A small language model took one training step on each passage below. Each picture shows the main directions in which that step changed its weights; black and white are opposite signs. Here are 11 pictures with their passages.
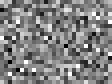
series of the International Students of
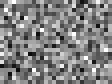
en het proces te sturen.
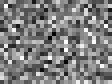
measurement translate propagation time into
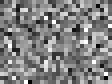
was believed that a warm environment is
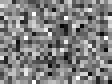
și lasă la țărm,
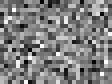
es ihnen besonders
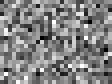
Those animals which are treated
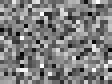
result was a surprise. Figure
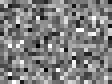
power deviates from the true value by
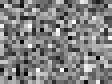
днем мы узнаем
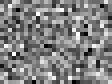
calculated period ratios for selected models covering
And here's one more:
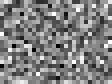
تیمی برای
